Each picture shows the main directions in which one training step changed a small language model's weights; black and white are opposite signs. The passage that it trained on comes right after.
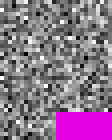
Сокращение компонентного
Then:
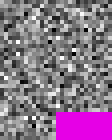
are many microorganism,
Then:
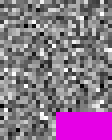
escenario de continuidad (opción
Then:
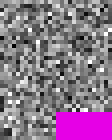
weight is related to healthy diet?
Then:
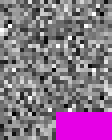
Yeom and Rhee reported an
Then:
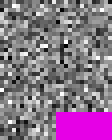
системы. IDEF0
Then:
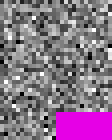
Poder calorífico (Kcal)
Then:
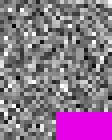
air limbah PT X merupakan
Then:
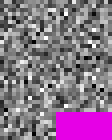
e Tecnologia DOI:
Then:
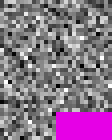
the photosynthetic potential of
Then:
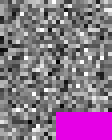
INDIA Email id:
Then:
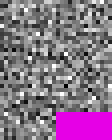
actions? Answer: Mitigation
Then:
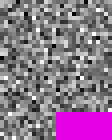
may arise from both sides following data
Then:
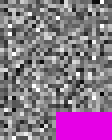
BCU a nivel urbano,
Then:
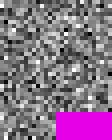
prototype, plan designs DEC:
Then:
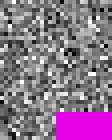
College, Vilayodi,
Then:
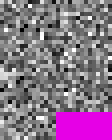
Research University in Tashkent,
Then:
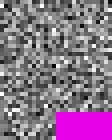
si estoy tanto tiempo con
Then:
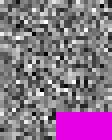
through several collisions whether
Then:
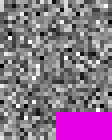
юқори кўрсаткич
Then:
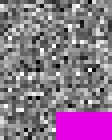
no âmbito científico.
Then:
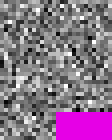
harakat dasturlari va har bir
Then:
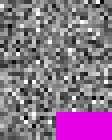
out on 60 pregnant women who
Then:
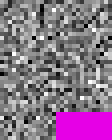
yield stress of matrix (Fiber
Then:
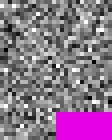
bilan O‘zbekiston milliy
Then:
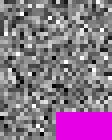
patients in each group, were selected according to
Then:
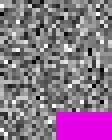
the priority areas under regulation. In
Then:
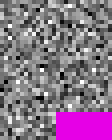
and pests, etc. It is important
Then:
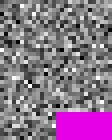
millet retained for family
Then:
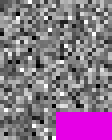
century education. One instructional approach
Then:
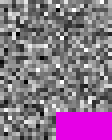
В. Острогляд. –
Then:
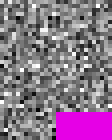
va qudratli hukmdorlar
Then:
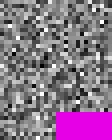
and condition in the perch (*Perca
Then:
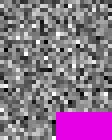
a necessidades básicas, como
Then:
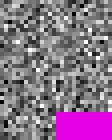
hand, Erickson explains how
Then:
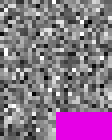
тарбиялашсиз уни
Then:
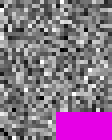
Adenine Glucose Mannitol
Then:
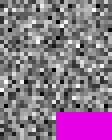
va kovaklardir. Ularning
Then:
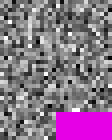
diarrhea, heart burn in
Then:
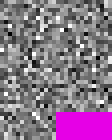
of survey research method is hinged on the
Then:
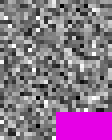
of dental anxiety and its
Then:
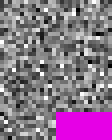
such a tone. He defined
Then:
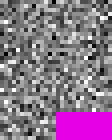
of the *Theory* Figure 2. The
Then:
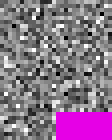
\Delta t$$ Bunda
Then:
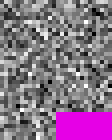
solution. Test for Coumarins:
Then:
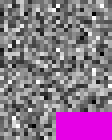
their clear readiness for relations with
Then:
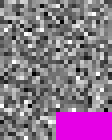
de preguntas pese al testeo
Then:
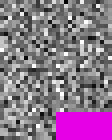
bilganida stressni engish
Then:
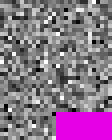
investigation to the preparation of
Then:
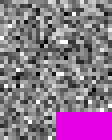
is designed on a low-profile
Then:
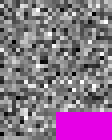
unidades do campo. O trabalho
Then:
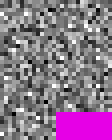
the development process, this study followed the
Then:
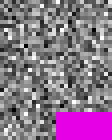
e climáticos de forma a
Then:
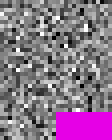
the increase in stage of hypertension but
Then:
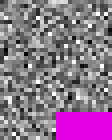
of being presented to a theme, explore
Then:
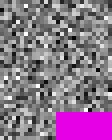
ke-4 (bulan ke-3
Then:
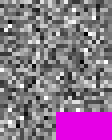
fashion is also at a high pace and
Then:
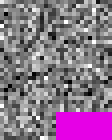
ham, kelajagi ham buyuk
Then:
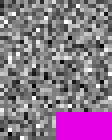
national language of the member
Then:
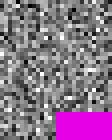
bir ilişki yaşayarak
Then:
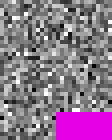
applications can be found in Nadaban *et
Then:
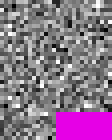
Олена Новікова у
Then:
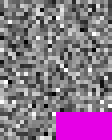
to get a binary target
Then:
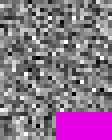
work in the Next Steps section.
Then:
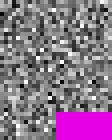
this, we developed and demonstrated
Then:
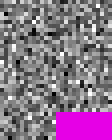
Courts’ interpreters are not
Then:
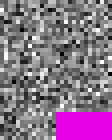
HISTÓRICOS*” de
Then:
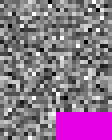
dei Grandi Dei e la
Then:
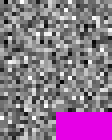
absence of classical risk factors such
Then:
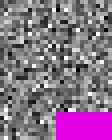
specimen is performed after the fatigue
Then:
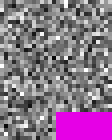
ихтиёрида бўлиб,
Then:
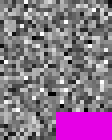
our findings are consistent with that of
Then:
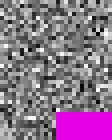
a través del tiempo en los
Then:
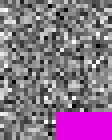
the elderly exit it later. Public
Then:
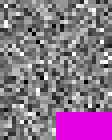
hak yang konsisten bagi
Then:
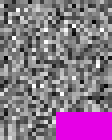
doskonalenie w Iranie. W
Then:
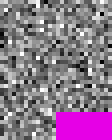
\begin{aligned} Ax
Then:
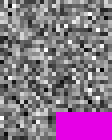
N/A (Not in the scope of
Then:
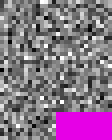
a special challenge for graduate
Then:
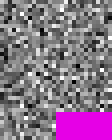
56°C en baño seco
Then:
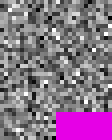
os cidadãos. Contudo, a
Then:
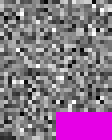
250 participants during the study period. out
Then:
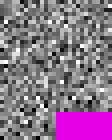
Damghan University, Damghan,
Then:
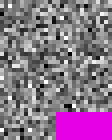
the superior efficiency of MT in
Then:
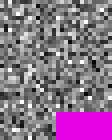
channel when an event occurs we
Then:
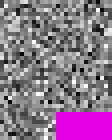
de um processo de longa duração,
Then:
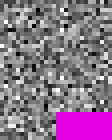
Blog, International Committee
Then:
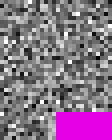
processes, with a growing focus on
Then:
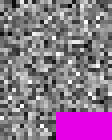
been reported to occasionally
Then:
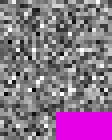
on the oxygen consumption of the
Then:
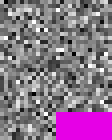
: les agriculteurs, les
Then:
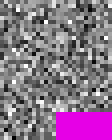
aufarbeiten und präsentieren zu
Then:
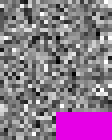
a friendly jammer in
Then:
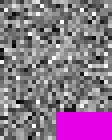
ресурс]. – Режим
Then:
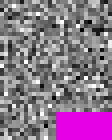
режисер Володимир
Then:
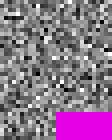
docente responsável nesta situação
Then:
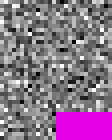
ko‘rib chiqilishini talab
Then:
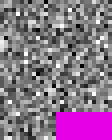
\times Colony interaction
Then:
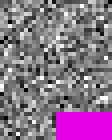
M. B., Bonzi M.,
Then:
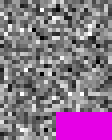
to meet needs of the teachers and students.
